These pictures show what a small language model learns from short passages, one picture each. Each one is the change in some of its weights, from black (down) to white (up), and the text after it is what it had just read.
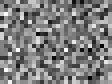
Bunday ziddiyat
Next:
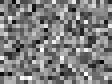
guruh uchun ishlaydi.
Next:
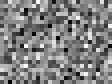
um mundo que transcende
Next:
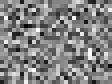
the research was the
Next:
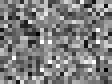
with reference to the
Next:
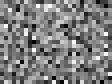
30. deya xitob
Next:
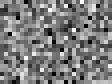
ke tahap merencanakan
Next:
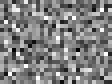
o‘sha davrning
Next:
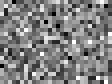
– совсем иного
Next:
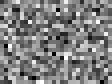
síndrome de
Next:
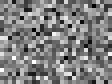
iqboli kulsin
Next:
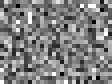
olmaydi, chunki u
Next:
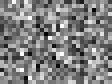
Ulises Camino
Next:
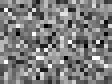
tanto para aquele que
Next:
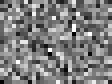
uit Korea,
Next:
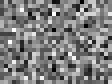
komponierten Stücken
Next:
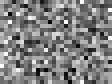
Mediterranean. A
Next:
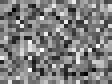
só em sua perspectiva
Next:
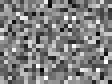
uma nova era de
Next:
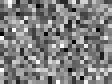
bo'lsa, nutq
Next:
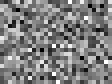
bo'lgan bo'lib,
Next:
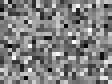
Indonesian com-
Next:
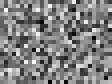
gereja menunjukkan
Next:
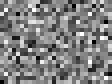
rus knyazi
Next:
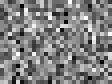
metabolisme lemak
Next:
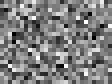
des amis. C'est
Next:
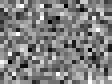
дети в возрасте
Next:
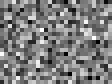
yang harus dipenuhi
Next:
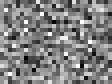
(ETP) dans leurs
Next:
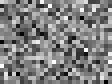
isso exige um
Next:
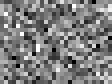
el cuidado del medio
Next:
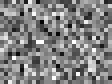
problemas de la sociedad
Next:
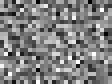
to'rtta davrni
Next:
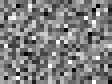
the poet's creativity
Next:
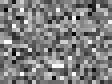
qadimiy madaniy
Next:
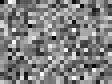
diagnostic management and
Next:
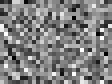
corresponents a 4
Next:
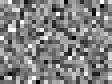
bo‘lgan ishonchini
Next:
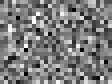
jarayonida boshqasini
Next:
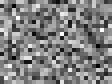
títulos se
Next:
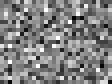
ekanligini aniqlash
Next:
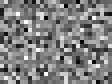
а з іншого – ця
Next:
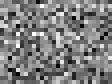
Education in Later
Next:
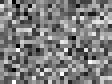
situación encajaría
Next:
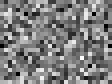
cet auteur pour le
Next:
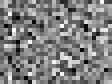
not) the resolution of
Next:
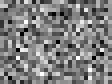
(3) получим
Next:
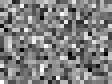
sensores, captando as
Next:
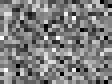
de acuerdo al método
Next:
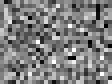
che il semitico abbia
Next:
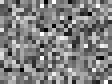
technologies. In
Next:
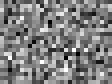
Modell wurden
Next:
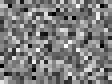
в качестве
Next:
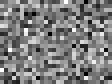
Rano, przed
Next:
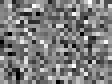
Investigación y
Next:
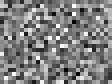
учун қилмишнинг
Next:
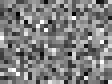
in French by means of
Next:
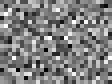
Birinchidan, uni
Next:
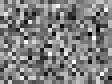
wordt op enkele
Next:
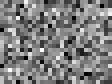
and neurodevelopmental
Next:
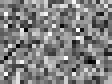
of the IL2 gene
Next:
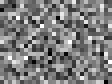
is determined by the
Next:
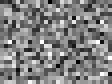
berilayotgan qulay
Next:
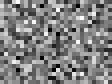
- cualificar -
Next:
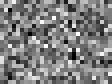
muhim hisoblanadi va
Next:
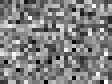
Volume 4 :
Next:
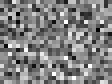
at the current
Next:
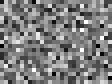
aplikasi-aplikasi yang
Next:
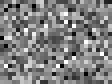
talablariga javob
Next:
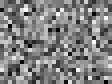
a pekararangitan
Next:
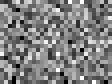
bo'lsa, bu
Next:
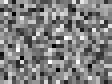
har bir jihatini
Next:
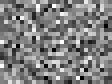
O objetivo geral da
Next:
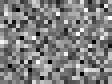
jarayonni "Ilk
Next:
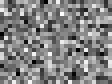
estabelecer relações
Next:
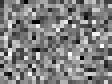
prof. Shatmanov
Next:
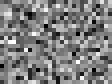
de cercetare la
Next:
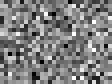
ценными или
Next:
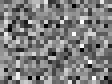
presents the development of the
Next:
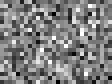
можно разложить
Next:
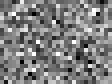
In % v/h totaal
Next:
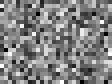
Montoyer, 21
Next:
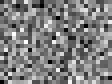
uning ham jismonan,
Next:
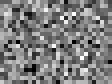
de responsabilidade,
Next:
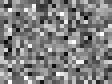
alışılmışın dışında
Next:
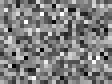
populations, à leurs
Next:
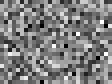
er kennt auch das
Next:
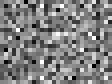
keuangan yang akan
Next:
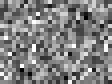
de l'aspect
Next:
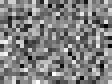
Bappeda Litbang
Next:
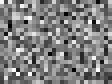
Die Einschätzungen
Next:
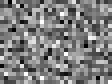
kabi standart
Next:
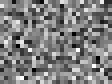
are identified.
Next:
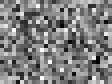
Times Higher
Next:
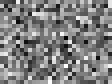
São Paulo,
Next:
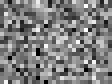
para la Cultura y las
